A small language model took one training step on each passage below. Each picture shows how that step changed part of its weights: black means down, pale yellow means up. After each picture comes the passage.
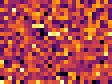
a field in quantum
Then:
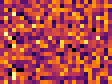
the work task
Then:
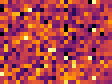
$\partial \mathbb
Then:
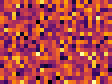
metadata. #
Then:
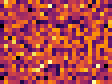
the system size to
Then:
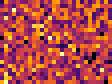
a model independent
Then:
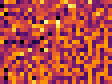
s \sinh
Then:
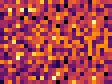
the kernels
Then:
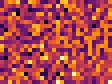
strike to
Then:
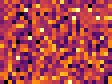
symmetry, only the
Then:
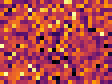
fresh fish
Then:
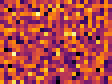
for young people to
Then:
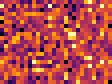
$s$ and
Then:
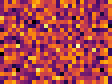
needs to either have
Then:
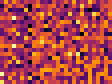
economy necessary to
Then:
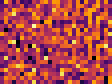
the following SDE
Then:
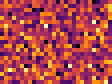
integrals and develop a
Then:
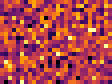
incorporated into the
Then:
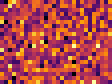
were largely
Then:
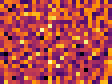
and weighted according to
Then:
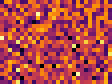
with increasing temperature
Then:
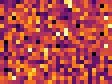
^a Not
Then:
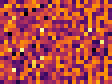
point is that individual
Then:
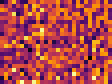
is the expected
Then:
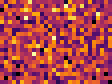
MR imaging of
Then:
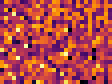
the redesign of
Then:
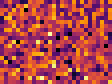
(I to
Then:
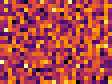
that's going to
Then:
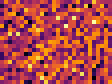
smaller it can
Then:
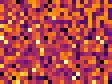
field with relatively high
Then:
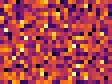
event that ejects
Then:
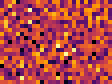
boundary conditions. From
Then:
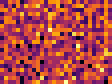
of speech signals.
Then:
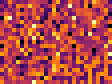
I: Higher
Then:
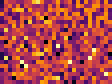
pick a
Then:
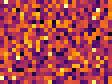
an emphasis on
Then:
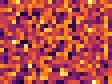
The second row of
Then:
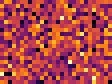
design methodology.
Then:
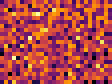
for the temperature range
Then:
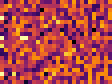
publications classified
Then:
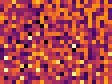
workers with a reduced
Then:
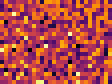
The use of a
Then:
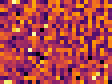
are applicable to
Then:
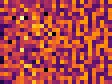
up a joint
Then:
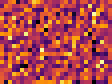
term, it could
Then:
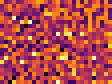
cubical cavity
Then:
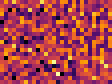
notation differs from
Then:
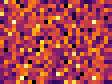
chemical impurities
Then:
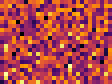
based on the analysis
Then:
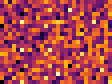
discussion implies also the
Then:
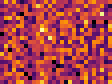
then the outcome
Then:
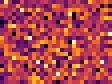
closed subscheme
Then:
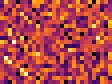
variables. The sampling
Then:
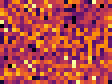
where $\eps =
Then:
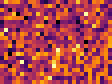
Due to their
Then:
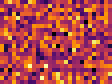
to find food while
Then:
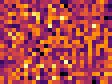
ITC and
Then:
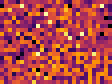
N atom. Table
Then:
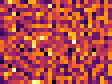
to occupy the
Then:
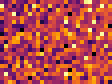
$h$ is
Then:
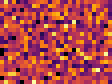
dynamics due to
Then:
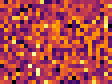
the section, we
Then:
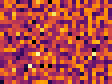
input. The scaling
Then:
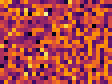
demographic spectrums
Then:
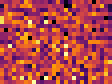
CREA Research
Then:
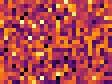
dental pathology
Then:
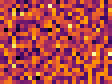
class-work and
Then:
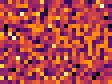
group B, -
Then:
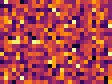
that the results for
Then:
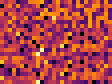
frame. From the
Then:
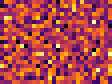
in India: a
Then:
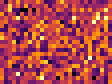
is performed, one
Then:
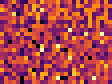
is compact.
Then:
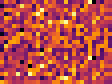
$n \in
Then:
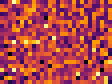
are particularly for data
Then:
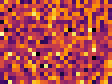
and ${\cal
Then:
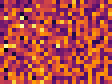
sparks the
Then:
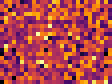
and the measurement induced
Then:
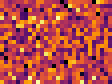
means of extracting
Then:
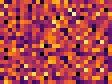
Unlike classical
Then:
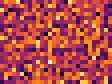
in the simple or
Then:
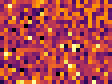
contour integrals over the
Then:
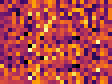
can be linearly
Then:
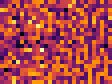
bursts of
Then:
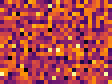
to manufacturing
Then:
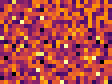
resulting in a coherent
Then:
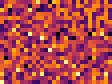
well as flour
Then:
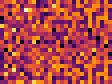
the gas oil
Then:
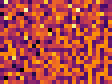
then there's a
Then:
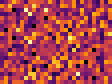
may still contain different
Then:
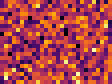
within the old errors
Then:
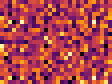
illustrate by example that
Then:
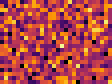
of them that do
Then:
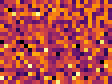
for filling the
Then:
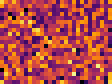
circulation of each
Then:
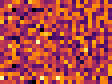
assumed to be
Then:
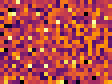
\, for no formula
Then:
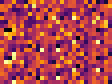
has been increased
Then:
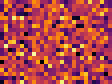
study the relationship between
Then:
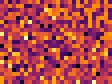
Therefore, only
